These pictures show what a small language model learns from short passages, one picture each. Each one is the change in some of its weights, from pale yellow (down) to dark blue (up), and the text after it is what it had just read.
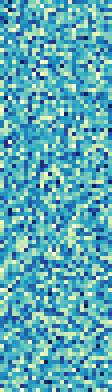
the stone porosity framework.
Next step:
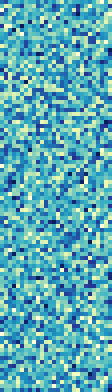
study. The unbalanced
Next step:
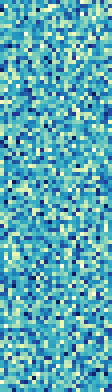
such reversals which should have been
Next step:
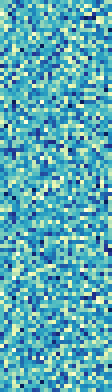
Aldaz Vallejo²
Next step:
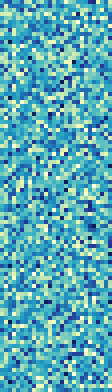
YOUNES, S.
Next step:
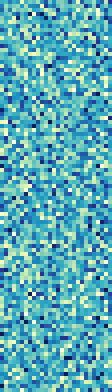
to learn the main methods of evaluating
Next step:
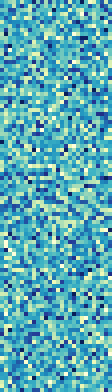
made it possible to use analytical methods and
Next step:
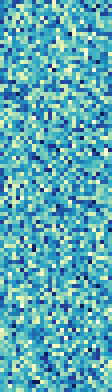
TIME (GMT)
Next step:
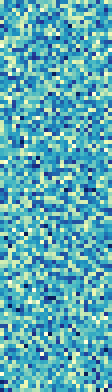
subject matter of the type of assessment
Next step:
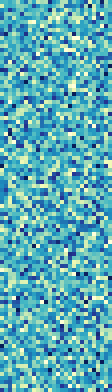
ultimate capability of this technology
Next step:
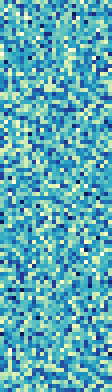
The population for the study was
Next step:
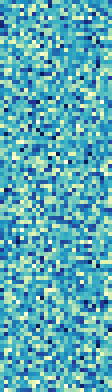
computers. - *Time
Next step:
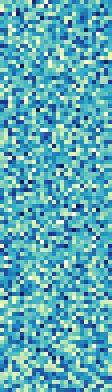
a permanent creation of
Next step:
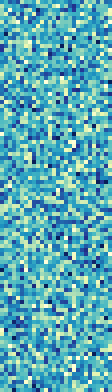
surgical errors as they
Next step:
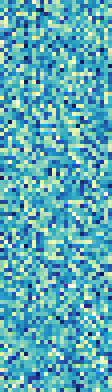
was conducted by lowering the
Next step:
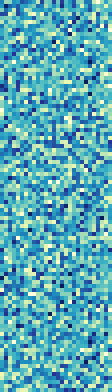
B \times X \rightarrow
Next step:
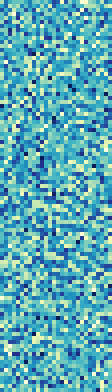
expressions from our real-world
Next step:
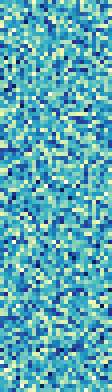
sustainable agricultural
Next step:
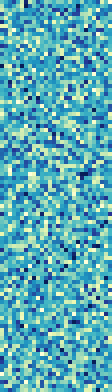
air mass flow through the proposed
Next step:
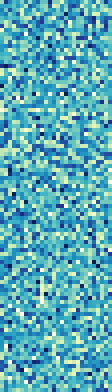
top of that, we had to make a
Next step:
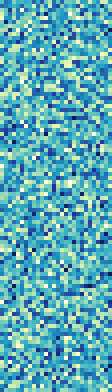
commonest indication. Public
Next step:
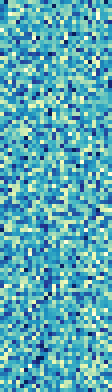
to smart building systems. These systems
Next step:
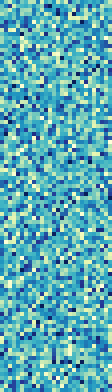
Proposes a wireless
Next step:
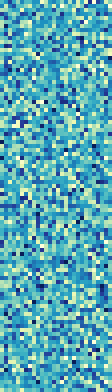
conceptions in science are very
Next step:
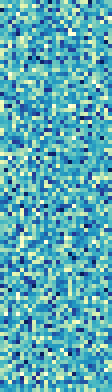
The old-style filter
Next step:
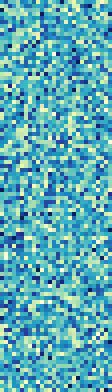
the metabolic pathway
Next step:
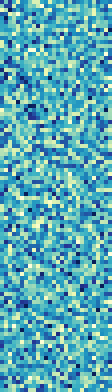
parameter vectors chosen from
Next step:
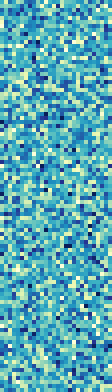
authors proposed fitting of the
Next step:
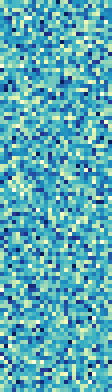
4. Critical implementation risks
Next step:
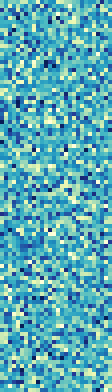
to be a life-threatening
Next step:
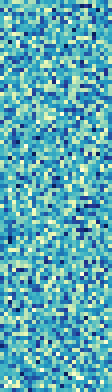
and absorption are attributed
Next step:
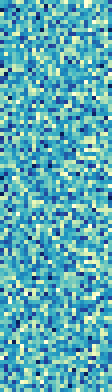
10. Evaluation and communication
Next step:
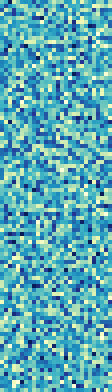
risk factor for developing insulin
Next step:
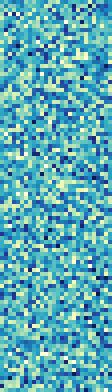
reported that the H₂S concentration
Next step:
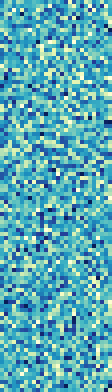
range of cloud computing
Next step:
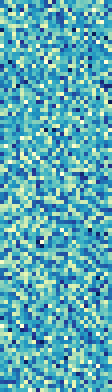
seen in the activity change curves
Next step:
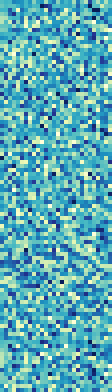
in univariate analysis as well as
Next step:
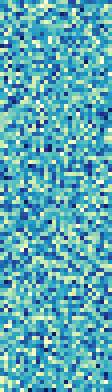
work before deciding if I will use
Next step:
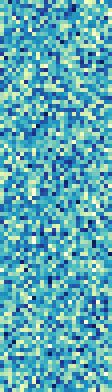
ongoing efforts to enhance
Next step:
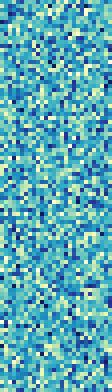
for underserved populations.
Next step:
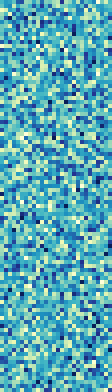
execution of functional tasks.
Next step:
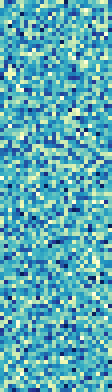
memorizing because they cannot
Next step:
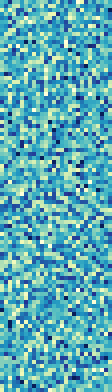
music corpus analysis.
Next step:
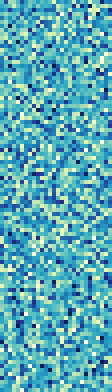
guidance is provided for students.
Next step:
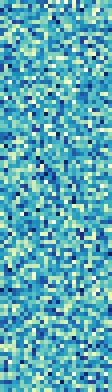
digitalized, decentralized,
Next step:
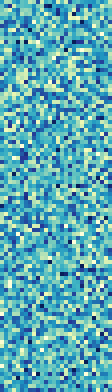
the wireless data to the energy
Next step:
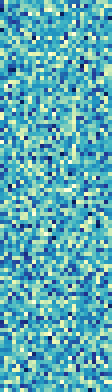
their pedagogical needs to be
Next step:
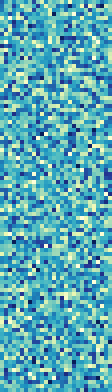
IS-95 CDMA
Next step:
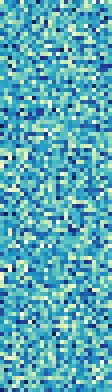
hydrogenolysis of
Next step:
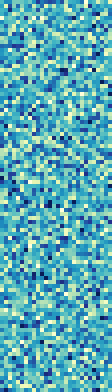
As will be shown in Section 3 the
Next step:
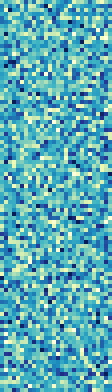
Hebrew is usually
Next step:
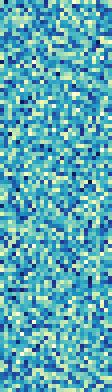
evaluation for unrelated conditions. These
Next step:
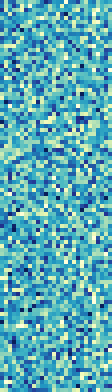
been developed, which are as follows:
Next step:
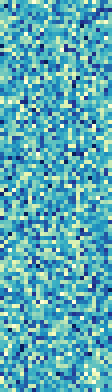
was filled with distillate
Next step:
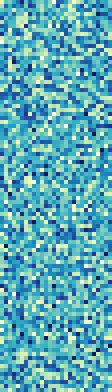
the whole impacts. An
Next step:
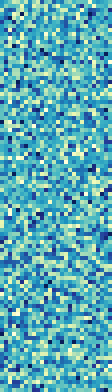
flow rate ΔP pressure
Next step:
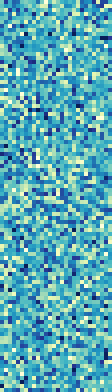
out, was filtered and
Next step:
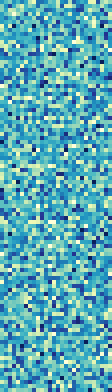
to proprietary or
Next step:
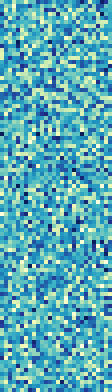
or stress symptoms compared to
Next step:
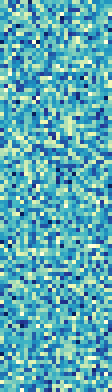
cementation check.
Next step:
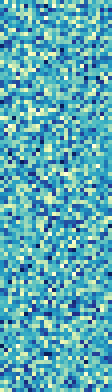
therefore enroll their children in schools
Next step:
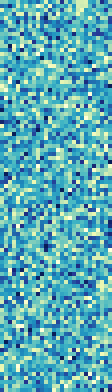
\right) \left(v -
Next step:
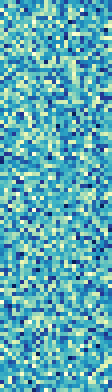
as road construction material. In
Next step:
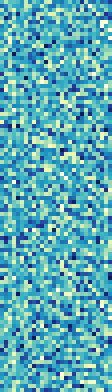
Welsh suits “the
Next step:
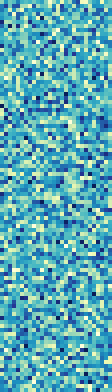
from Drude's rotatory
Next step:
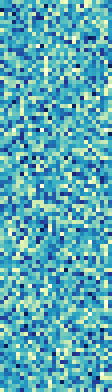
devise effective interventions. From
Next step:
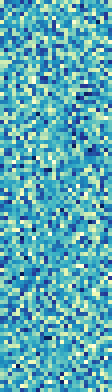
and efficient design engineering tool
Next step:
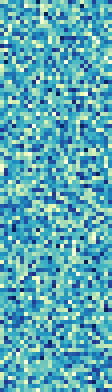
I had no questions for which I
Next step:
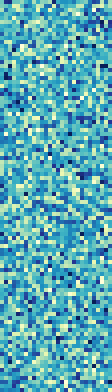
through analogue electronics
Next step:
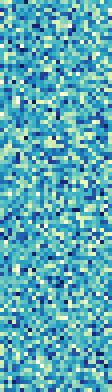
inhabitants it is now
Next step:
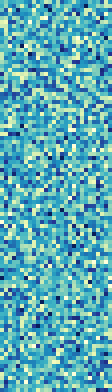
system is also recent concept which is
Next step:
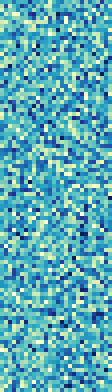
Risk Management Article
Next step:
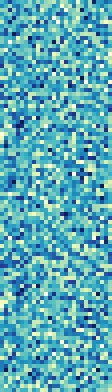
AO, and OO reviewed
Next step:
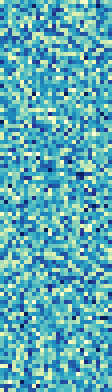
ability to meet the demands of
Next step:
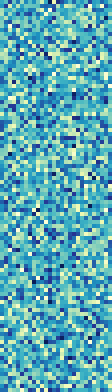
department of civil
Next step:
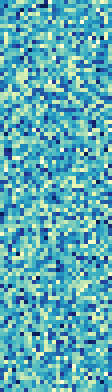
the temperature(fig.2)
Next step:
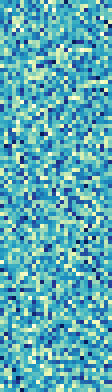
of mental health services for women compared
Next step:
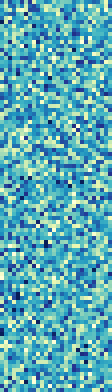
answer?** -
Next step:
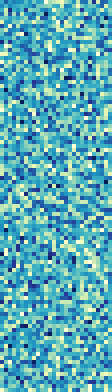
some, but not all, forms of
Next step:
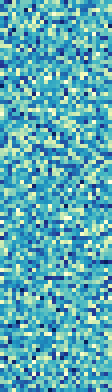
a goal to obtain a job or
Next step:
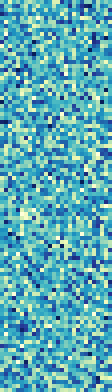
make true change. In reality,
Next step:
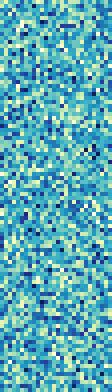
connections between schools,
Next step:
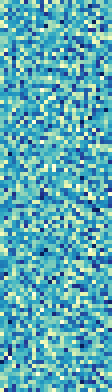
Method: Designing by
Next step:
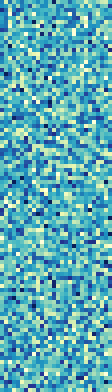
that are needed for every ensemble
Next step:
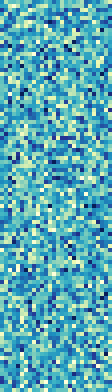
liquid and solid organic
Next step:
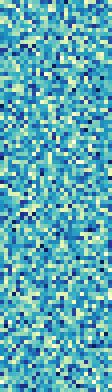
of these infected peoples.
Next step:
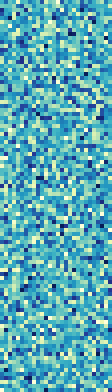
of constructing one's own
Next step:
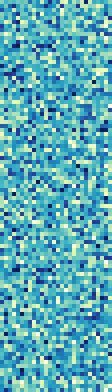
and well-established as a
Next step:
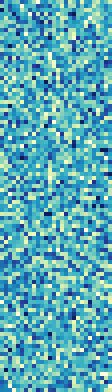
is canceled out, whereas
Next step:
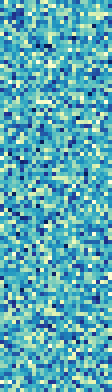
This innovation enabled a
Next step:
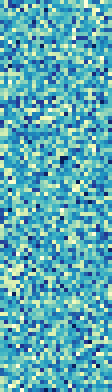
comorbidities was detected in
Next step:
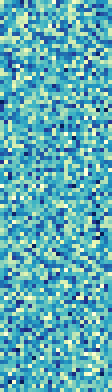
the results are shown in Table 7.
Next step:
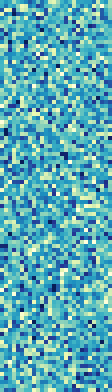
and perinatal complications
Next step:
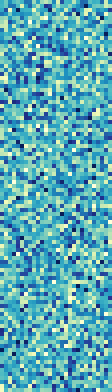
recent objective weighting and
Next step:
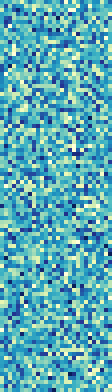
between both methods and Table 2 Various
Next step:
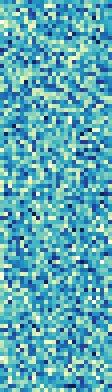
practices and patterns
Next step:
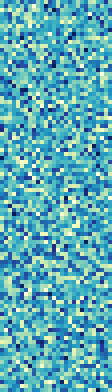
of great significance in biological
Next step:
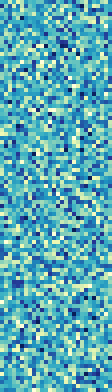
of shears and scissors*.
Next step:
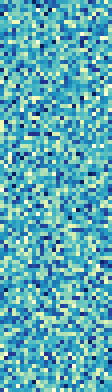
spread. Fig. 11
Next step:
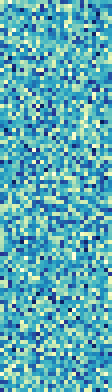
used to ensure a good resin
